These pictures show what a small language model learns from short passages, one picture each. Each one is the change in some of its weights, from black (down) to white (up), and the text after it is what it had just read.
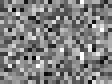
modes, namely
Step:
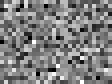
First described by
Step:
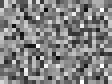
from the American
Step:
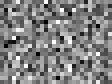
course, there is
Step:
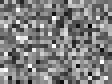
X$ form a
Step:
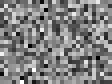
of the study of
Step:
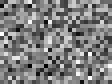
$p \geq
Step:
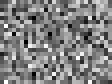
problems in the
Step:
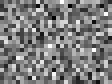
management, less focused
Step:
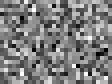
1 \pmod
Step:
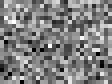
and CAI based
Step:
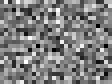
fulfilled for
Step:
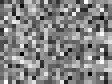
over spheres
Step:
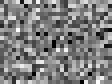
adsorption capacity
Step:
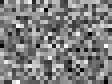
with an unknown distribution
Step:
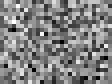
and author keywords
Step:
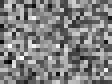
the eigenspace corresponding
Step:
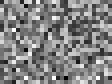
a generating set of
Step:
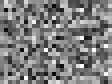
first one, we
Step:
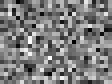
multiple missiles
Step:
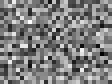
step. Additionally,
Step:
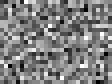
WAS None
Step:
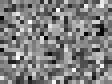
score for data with
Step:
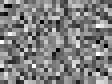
\times \prod
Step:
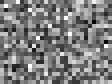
were done. The
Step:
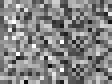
and Sampling
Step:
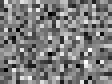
not solve a particular
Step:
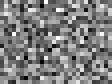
From the formula in
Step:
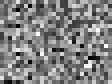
\] We can then
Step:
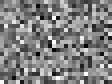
relative to the
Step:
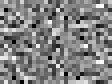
relatedness level
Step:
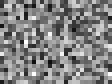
the refinement of the
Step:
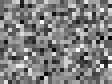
Shale Formation
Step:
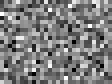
itself especially after the
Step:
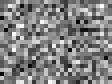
Calcination aims
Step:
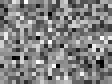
relief at some
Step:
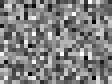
the color of the
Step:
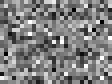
comply rather than
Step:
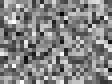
and the first
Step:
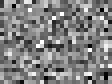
in $ {\cal
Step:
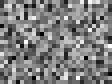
the order of
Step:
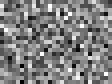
we have the relation
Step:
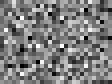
stations across
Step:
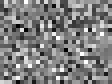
then a morphism of
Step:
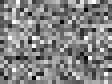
is composed of
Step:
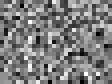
element systems with characters
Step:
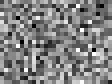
affine structure, the
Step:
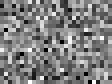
if $s
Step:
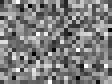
Given this upper
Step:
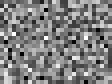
of oriented simple closed
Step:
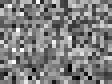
that female teachers
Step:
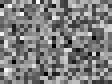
that $$\aligned
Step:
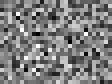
accessed anywhere
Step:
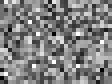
par une fonction
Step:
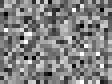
below, where we
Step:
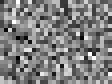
is a modular form
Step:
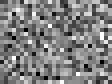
GG genotype
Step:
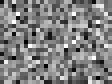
using the root extract
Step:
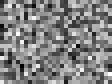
the theorem is
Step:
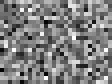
{\em irreducible base
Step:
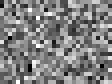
by incorporating
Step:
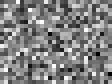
The ODE
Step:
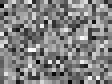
$r$, depending
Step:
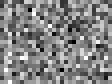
Bereich der
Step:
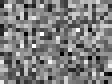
the organization.
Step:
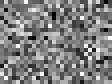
editing of
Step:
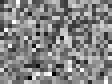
is an area covered
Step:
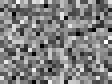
rest of the paper
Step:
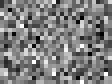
resection. The
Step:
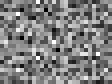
challenges that must be
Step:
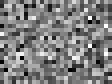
the lowest rated
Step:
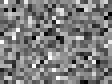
first model for
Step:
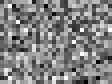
given spatial location and
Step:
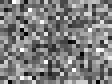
involving imperfect
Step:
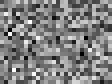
programming languages
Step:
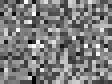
3 groups.
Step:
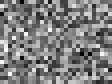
test cases were completed
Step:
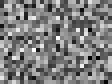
the critical framework of
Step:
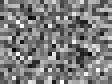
phenomenon is known
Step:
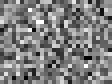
to The hair
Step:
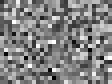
is homotopy commutative by
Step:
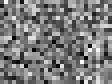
rings and
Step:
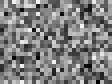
to see that each
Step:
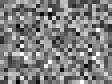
able to prove that
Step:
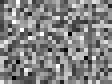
is the left hand
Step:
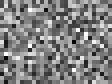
during their operations.
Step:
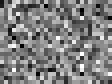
our discussion by showing
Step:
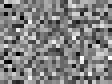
\medskip \noindent
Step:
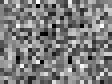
s})$ has a
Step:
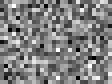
literature can probably
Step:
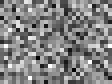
under physiological
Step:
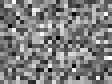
colonization of
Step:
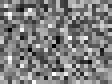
While upon its
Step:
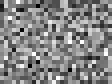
they are an efficient
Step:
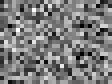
skills test was also
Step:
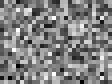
is contingent
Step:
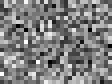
then the actions of
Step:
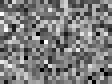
giving $\delta$
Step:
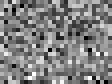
constant \(p\)
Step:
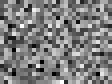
MSC code2
